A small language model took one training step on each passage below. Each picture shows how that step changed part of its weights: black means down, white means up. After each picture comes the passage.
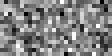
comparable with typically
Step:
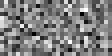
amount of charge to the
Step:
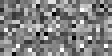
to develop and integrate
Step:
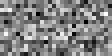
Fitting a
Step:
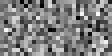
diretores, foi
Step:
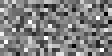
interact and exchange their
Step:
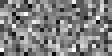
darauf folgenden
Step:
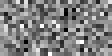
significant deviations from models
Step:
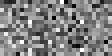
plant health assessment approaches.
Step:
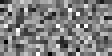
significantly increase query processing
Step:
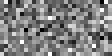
and separatism
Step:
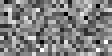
of opposite sign
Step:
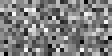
in Figure 1.
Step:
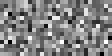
its maximum at the same
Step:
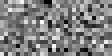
de roc Il est
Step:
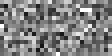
in one of the challenges
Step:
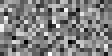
del análisis
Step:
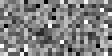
critical loads and the
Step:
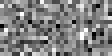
tailored to support
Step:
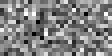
a cross-correlation
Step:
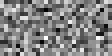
time that he can
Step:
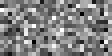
EA +) in
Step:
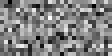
and skills of working with
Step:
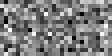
now see that the
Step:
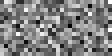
as well as the
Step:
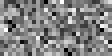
\rangle - \langle
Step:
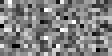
расходов на
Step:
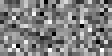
Purchase behavior itself
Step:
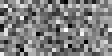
concentrated X-ray
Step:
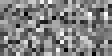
In this review, we
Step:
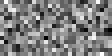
which we construct a
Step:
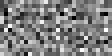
respondents. Attitude
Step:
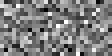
two estimators that provide
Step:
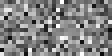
techniques together with applications in
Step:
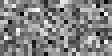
A análise
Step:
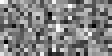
del Servicio
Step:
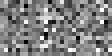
opté pour la
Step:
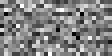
finished, but
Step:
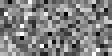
with complex relationships between
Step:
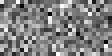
50\%. The numerical
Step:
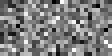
datos dos tipos
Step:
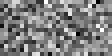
are tunnels in
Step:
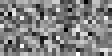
of the periods,
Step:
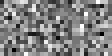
was characterized by the presence
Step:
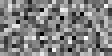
modulations along the
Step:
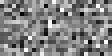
turadi. Shu
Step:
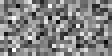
these in practice. |
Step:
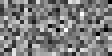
provenientes tanto da
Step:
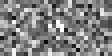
up prospects for
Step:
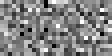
Rev. Lett.
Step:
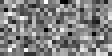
or sleeping
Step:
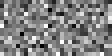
por atividades
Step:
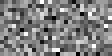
framework for Reflexive
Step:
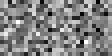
Basic Medical
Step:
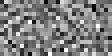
most suitable for the research
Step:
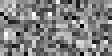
motion. To this
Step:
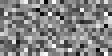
a fundamental task for the
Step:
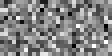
a typical observing frequency
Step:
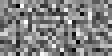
a specimen
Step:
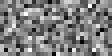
have been documented
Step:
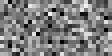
belonging to class 1
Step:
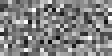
de pele.
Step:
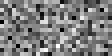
of exchange constants
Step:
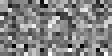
to account for the
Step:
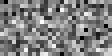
a meaningless result.
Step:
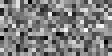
a quantitative measure of the
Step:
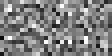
The first and the second
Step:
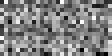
того ж не
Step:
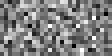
close to the poles
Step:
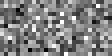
the Sun has a
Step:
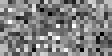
yogic practices six
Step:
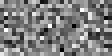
tends to produce more
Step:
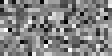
\Sigma^\pm p
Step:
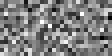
analysis finds that
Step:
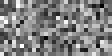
role of the top management
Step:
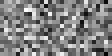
me to throw it
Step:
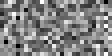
cardiac death
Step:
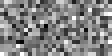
از روشهای
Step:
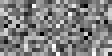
que remetem à
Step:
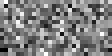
of high-power
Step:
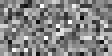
I cannot forget their
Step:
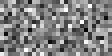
in any area, it
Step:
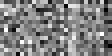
questions that you will
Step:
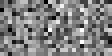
The proposed methodology aims
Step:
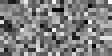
g) Extracted
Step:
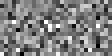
used for learning the
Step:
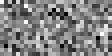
on the stellar mass.
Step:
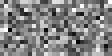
\text{ with }
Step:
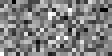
that the entanglement
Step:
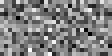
of spin configurations and
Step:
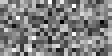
yangi O‘zbekiston
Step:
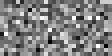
inferences—a process
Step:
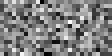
then transitions are rather
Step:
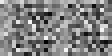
History and
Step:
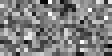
to aggregate
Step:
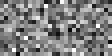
served as the basis
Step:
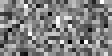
than 230 international
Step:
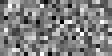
text is always larger than
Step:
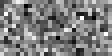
error was committed
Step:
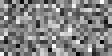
de Cas du
